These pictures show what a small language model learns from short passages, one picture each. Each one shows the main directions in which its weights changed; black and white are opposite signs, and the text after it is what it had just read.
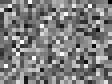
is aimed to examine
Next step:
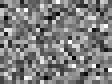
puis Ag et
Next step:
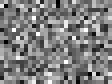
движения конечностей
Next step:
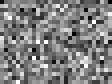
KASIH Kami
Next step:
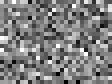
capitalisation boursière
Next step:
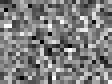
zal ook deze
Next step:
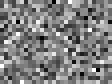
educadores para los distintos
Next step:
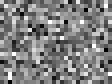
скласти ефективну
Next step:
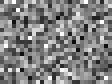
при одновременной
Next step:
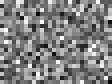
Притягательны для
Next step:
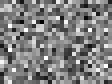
propre; soutiennent
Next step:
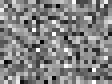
evidente que elas
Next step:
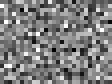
en el último
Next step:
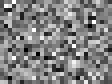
di Rumah Sakit
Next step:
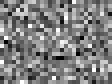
из которых
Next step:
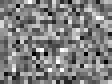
матни коммуникация
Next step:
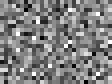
17 – Relevos da
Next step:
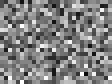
Centro Universitário
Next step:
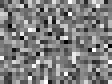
participação formal da
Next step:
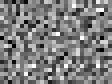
¿Con qué
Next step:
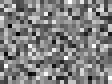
vier centrale
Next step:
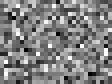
eine dynamische,
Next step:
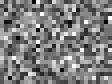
problemas ambientales de
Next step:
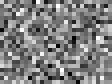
que sugieran la
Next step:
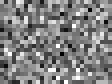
ЮНЕСКО з
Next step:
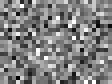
acometer o complexo
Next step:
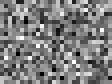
коммерческого банка
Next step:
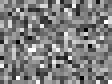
обосновать методику
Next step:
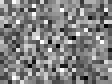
ve zorlamayı da
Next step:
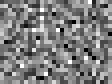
con una importante presencia de
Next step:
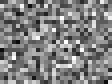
et secondaires
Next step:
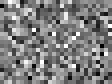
evaluasi yang dapat
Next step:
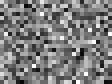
is raised in this
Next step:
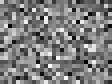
rufus* (L.)
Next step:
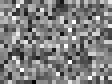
Солнца и с
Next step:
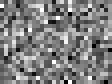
eenheid werd door
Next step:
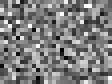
asigurarea ordinii
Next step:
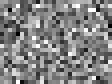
el prejuicio hacia
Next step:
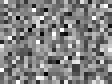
o pensie în sumă
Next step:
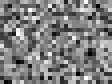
kognitiv va estetik
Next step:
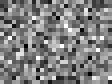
& Zaslow, M.
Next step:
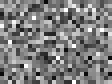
synthesis: an
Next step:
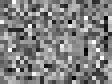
entsprechend der
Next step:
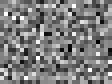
resto do mundo, em
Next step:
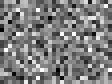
mística. A sua
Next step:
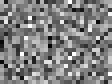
granulométrico del
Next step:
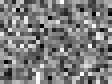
базы данных
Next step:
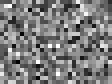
Albuquerque e;
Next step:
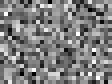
em orações, para que a
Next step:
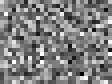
bor insondek
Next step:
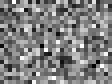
os procedimentos de
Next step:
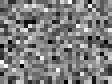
plus-que-parfait et
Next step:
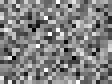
de la enseñanza –
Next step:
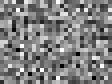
на длительный
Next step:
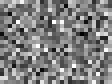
debidamente llenadas y
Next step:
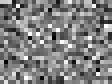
dan menemukan suatu
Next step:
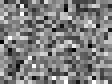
Ministério da
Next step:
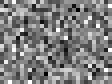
рамкам цикла
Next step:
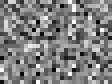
diversos miembros que
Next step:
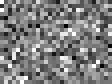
profesionales de la
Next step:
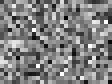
holda, Harris
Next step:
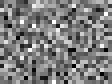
profilaktikasi va
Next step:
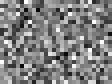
ishlatishga imkon
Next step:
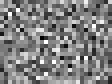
A elaboração e
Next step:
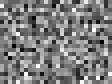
але вимагає
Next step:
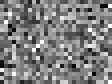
kunda aholi
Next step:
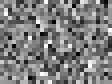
По направлению
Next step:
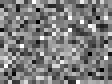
la incidencia de los
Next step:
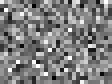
Пупишева В.
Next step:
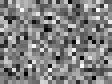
Rémy Souche,
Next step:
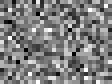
orasidagi siqilgan
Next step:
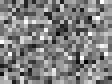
для уровня ВВП на
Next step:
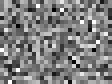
humanizadas para cada
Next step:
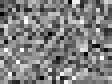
Пример полевого
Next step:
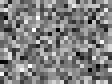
de los Buendía.
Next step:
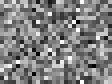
kimsa adashib
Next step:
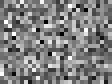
at MIT".
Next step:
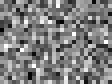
людини, що
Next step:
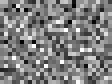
қараганда статистик
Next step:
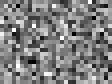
de Brasília
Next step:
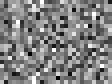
Son objectif
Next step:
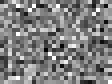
que atuaram como
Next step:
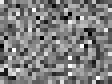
University - Faculty of
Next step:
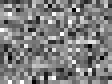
ва ҳоказолар
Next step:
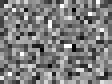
دخیل در
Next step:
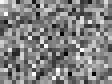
или вечером.
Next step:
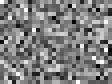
vinculado à proteção
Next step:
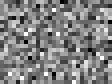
partners bij de
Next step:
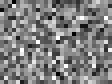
of the Kalilah wa
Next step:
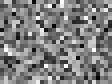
o desenvolvimento de
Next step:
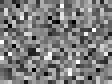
ma‘ruza matni.
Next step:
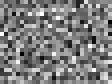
and for 3 days there is
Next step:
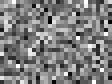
dari masa produktif yang
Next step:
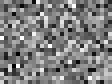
tabiat va jamiyat
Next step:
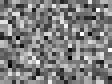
de uma postura voltada
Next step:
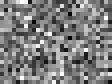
heritage: -
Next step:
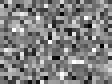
Europäischen Union
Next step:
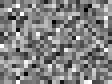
ugyanazon vers
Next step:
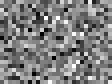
Minoritas merupakan
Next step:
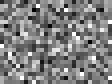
kelgusi 5 yilda
